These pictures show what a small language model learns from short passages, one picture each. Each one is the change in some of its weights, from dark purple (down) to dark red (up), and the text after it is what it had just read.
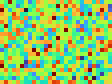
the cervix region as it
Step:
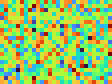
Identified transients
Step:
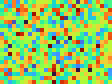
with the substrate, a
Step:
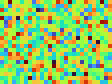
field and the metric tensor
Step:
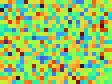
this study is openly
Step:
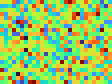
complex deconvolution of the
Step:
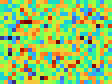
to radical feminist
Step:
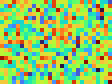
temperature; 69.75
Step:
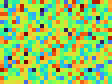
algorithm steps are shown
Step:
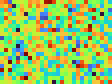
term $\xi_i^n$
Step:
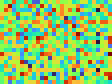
fitting results by the least
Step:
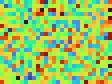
of undifferentiated
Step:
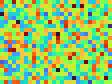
of the response density matrix in
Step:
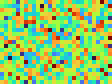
industries within a
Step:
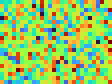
as the focal point for the
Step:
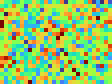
line. Note that soft
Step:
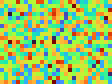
hand, the OLP approach
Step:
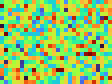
C_i \varepsilon \right)
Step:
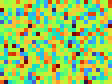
and hence $G$ is
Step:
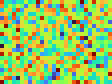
Ion Collider
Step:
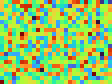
is to matrix $\mathbf{M}$
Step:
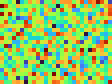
the formulation of Bern,
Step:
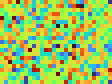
in that path of conservative approach
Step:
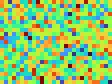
we will solve the problem for number
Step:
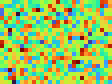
of net premiums
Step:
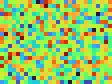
by the left and right regular
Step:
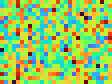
density of crop pests as
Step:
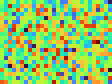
good quantitative
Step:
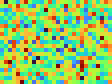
edges $e_1$ and
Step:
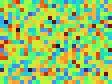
With these conditions, the function
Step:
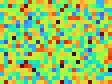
$V$ is odd.
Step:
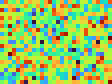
the free variables in these
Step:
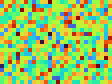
of applications, often
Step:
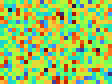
suggestions on the interest
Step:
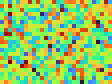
by $b$ the stationary
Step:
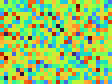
2012. Its combination
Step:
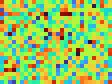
three dimensional hydrogen
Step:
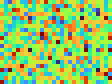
teachers to do their
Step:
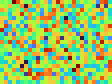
parameters in selecting CHs
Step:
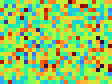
$\Yt$ sitting above
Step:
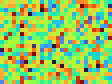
metric\/} on
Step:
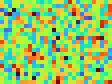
more work trips and
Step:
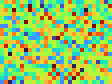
Results from files
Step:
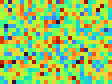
indicate that the results are allowed
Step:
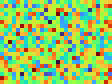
partnered with DESC
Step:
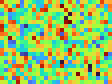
of 16 rows of
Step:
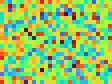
satisfying the axioms above
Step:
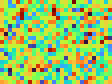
respectively for recycling with
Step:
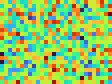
development of new technologies
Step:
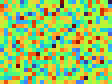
Using the linear fracture
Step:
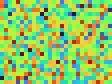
\eeq Assumptions
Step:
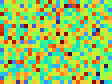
(8)$$ Now the following
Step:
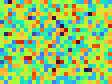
be a whole number, but
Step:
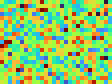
DVR Filter
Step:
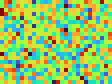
corresponding to well-known
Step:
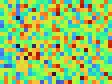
near the boundary tori do
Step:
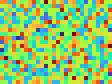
density $J = 4 \text{
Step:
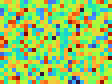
life of leisure,
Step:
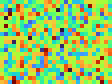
synthesis planning
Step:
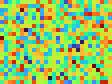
qui correspond, dans
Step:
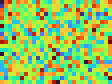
if the drop is too
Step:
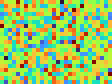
obstacles are required to
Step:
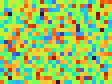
offer visualizations of
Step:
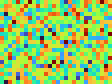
have any sort of data and
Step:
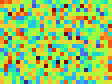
\textit{x}, the
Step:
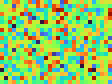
to solving complex problems. It
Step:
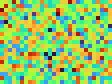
that the onset of an EM
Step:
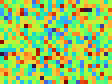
tree, in the sense
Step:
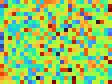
to formalize software
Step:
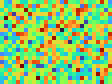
human experience, can
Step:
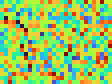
frequencies of the
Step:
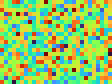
on employee performance or t
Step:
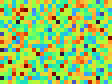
$$ where the minimum is
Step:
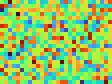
formatted in accordance
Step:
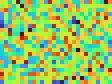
where $l_i\le
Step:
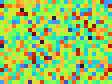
In Cirrhina
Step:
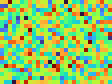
work by the second author and
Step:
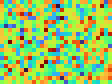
indicate improved performance of the
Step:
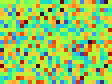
\} \] (and the same
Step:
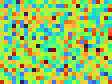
to achieve it scales
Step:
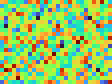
unique stand in Italy.
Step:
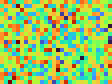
on the norms of initial data
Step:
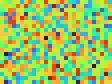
of the manuscript for
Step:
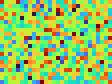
degradation; wavelet
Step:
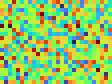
the inflaton field and
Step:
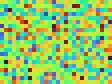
a kernel achieved
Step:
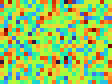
studied, and most references
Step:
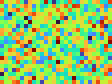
the two groups at this stage
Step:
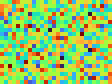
But it is also an
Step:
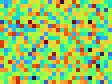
G. S. Hwang,
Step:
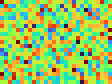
items or of the
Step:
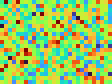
season average rainfall
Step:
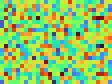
where \begin{equation}
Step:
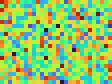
feedback contribution
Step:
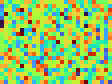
sight. Typically, we
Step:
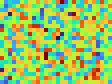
optimal curve must consist
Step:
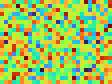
and the average of these two
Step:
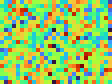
not be limited to the
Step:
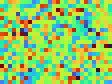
that there are no competing
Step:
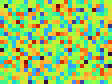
Table (3) P=
